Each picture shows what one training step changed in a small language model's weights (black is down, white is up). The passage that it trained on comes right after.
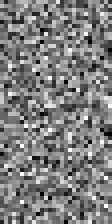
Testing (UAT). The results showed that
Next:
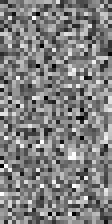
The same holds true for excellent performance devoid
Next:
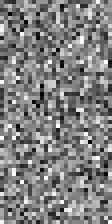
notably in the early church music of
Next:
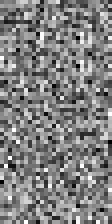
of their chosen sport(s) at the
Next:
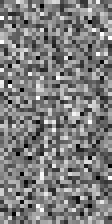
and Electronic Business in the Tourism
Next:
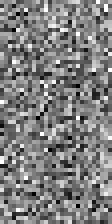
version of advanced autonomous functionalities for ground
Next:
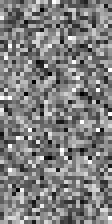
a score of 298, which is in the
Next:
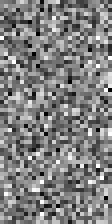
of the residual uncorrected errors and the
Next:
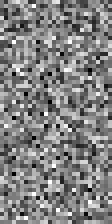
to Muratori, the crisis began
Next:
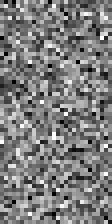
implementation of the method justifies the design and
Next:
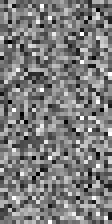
acetaminophen and 90 mg/kg
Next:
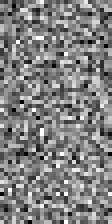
posits that a state's foreign policy is shaped
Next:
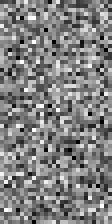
elements, some of which are in large concentration and
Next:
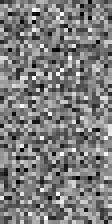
Spectroscopy analysis Figure 5
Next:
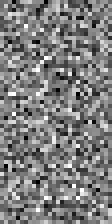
right ventricular free wall longitudinal
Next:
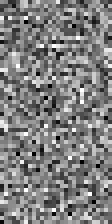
(MOs) responded to a survey concerning
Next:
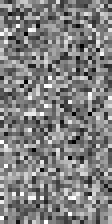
had learnt in earlier modules.
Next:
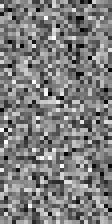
constant 3.89 represents the sum of the critical
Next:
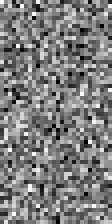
process flowchart for the experiment. 3.
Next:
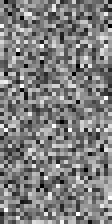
carefully is when working with commercial organisations. In
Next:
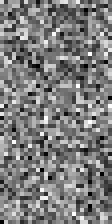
extracts of this plant against both methicillin
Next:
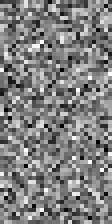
communication and the unethical work environment contributed to
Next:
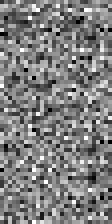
1 Note. SMA = Social Media
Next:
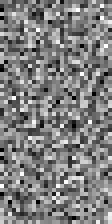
no difference between the vertical jump and
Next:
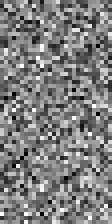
for information online, I come across other information that
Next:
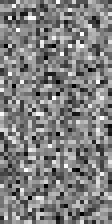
et al., 2019; Nikolaidis
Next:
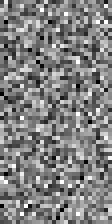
of cultural organizations—but as an interactive platforms
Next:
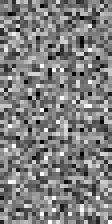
but they are based on ethical values and just behaviour
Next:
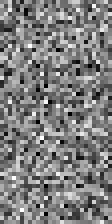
Organophosphates insecticide can affect
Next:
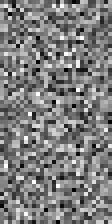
offer tailored training material to each target
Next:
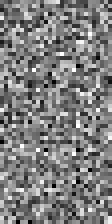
in family cohesion and increases in family conflict
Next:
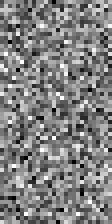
still be obtained. We eliminated the effect of
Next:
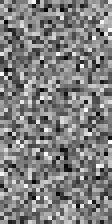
safe limit to be mixed with feed. According to
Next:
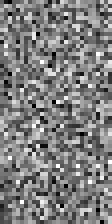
enhances the surface area and pore structure,
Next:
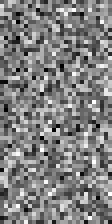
the product lifecycle and directly relate to
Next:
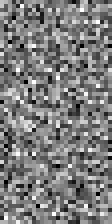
wheelchairs, 20 bridges,
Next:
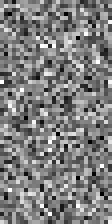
growing phase, and ΔF_v the
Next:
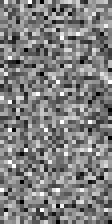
that almost all potentially identifiable species were found
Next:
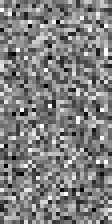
information system 2008;p-48.
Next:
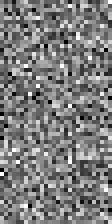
agree that there is variety of agricultural products that takes
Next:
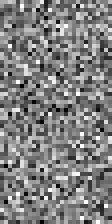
sulphoxide) were taken in a
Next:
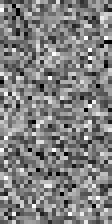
this view and prepare their lessons. The
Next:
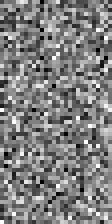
of concepts such as media manipulation, political
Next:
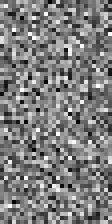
Catalan G., Scott J.F.
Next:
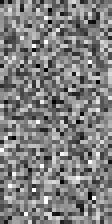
Casio fx-570EX
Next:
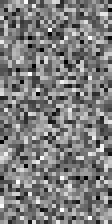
to greater resistive losses in the elements,
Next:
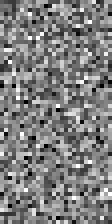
promise to also support Earth observation by improving
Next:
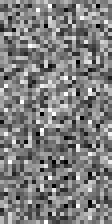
impact of tax education on tax awareness, based on
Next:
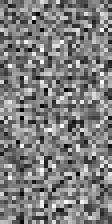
The hardware of a remote control and monitoring system for
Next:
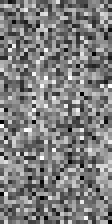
obtained from the initial curve fitting.
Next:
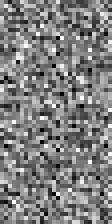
were used in this present study because unlike in
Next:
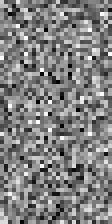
they have the ability to closely mimic the
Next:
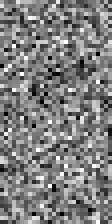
State, Nigeria ^{*}Corresponding Author
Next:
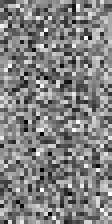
important indicator of personal development. The patterns of behavior
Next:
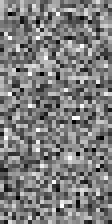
using equation (4). 5. Repeat
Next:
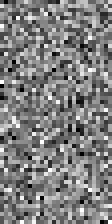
reasons why teachers do not put in their all when
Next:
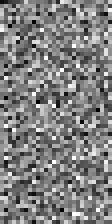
theoretical insights into usable tools to assist the
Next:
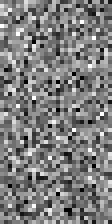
instance, the formula $earphone
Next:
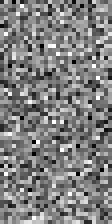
plans for a dedicated *Early Science
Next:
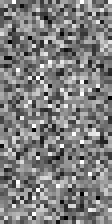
checked="" type="checkbox"/> WHO
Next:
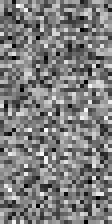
outside the protection interval. 3. If
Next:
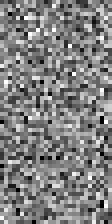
exist at the two levels, at formal and legal
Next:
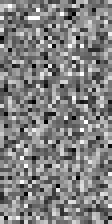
& Hospital, Ajmer from August 2021
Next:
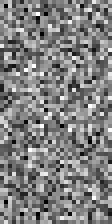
and Cyprus (Kiss and
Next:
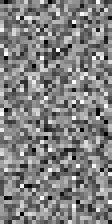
competence, to know various methods of teaching, and
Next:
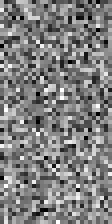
people. - Additionally, providing regular technology training sessions
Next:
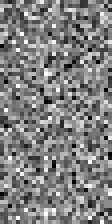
one male and two female, with more than three
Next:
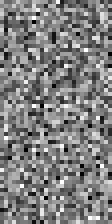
R Foundation for Statistical Computing,
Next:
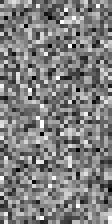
dissipate large amounts of the impact energy
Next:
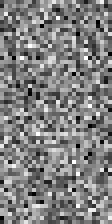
impact on academia and beyond, language teachers
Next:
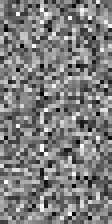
descriptive, and a new field of study is
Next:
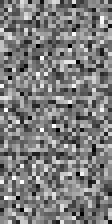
from software organizations show their ergonomic issues are
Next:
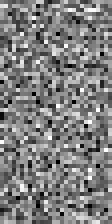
Fig. 12 Direct Localization - Range
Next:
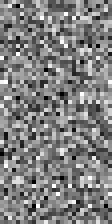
is to propose the direction of economic policy, especially
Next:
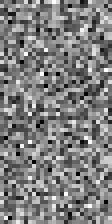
on the left side. The mean value on the
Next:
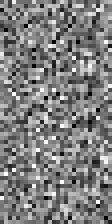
“Everything grows and changes, including
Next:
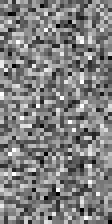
but we performed some tests in order to see whether
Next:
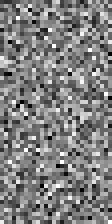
refrigerator start to do work that gas
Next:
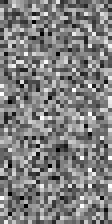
Sinitovo vill.,
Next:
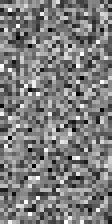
has shown the significant effect of the plant extract.
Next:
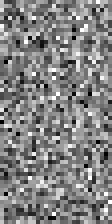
local business. Keywords: Financial
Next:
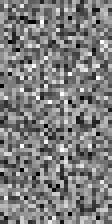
while university requires applicants to be prepared for independent
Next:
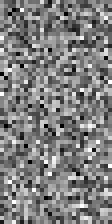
keep in touch with representatives of the press
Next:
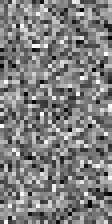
w/w) residue reduced plant height of
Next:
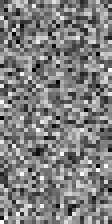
to a weighing paper. A 400
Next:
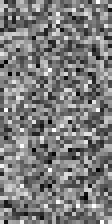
product. 3. The aim and objectives of the
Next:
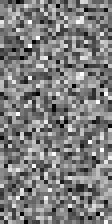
1 and 3 of a BUFR message.
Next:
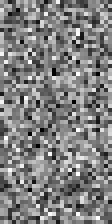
such as Naïve bayes.
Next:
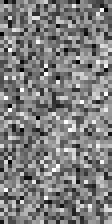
Further research on physiological effect on human health can
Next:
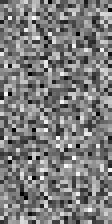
Advanced Care Research Centre studying ways to enhance
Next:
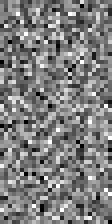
glass and covered with aluminum
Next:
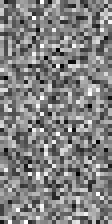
Future: Postcapitalism and a World
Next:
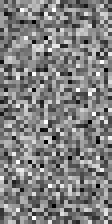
'n' for MS+ES suggests an
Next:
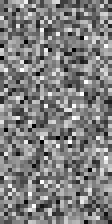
to repair in particular, the materials had better
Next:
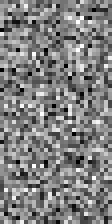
= 72$. Data from different batches
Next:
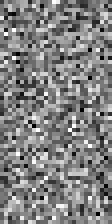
with slowly varying baseline wander is classified
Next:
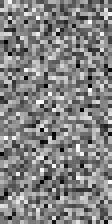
study and provided informed consent before completing the
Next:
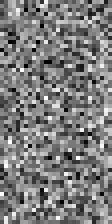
Parameters such as input reflection coefficient and
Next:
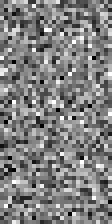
to *Coronaviridae* and
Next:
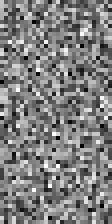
many problems in science and engineering can be modeled
